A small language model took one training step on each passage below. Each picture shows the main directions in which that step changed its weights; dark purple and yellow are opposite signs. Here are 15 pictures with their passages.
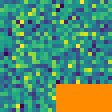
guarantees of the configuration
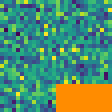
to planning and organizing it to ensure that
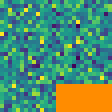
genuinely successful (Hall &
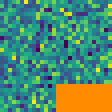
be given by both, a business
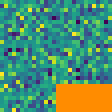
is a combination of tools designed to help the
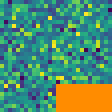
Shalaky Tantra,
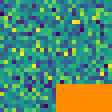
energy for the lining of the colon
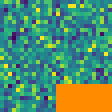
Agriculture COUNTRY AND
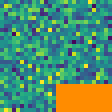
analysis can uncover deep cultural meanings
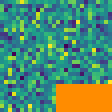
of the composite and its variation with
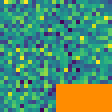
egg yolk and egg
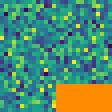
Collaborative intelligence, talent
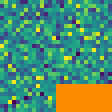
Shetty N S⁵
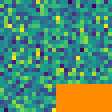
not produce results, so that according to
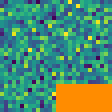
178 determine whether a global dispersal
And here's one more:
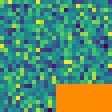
to detect temperature and humidity
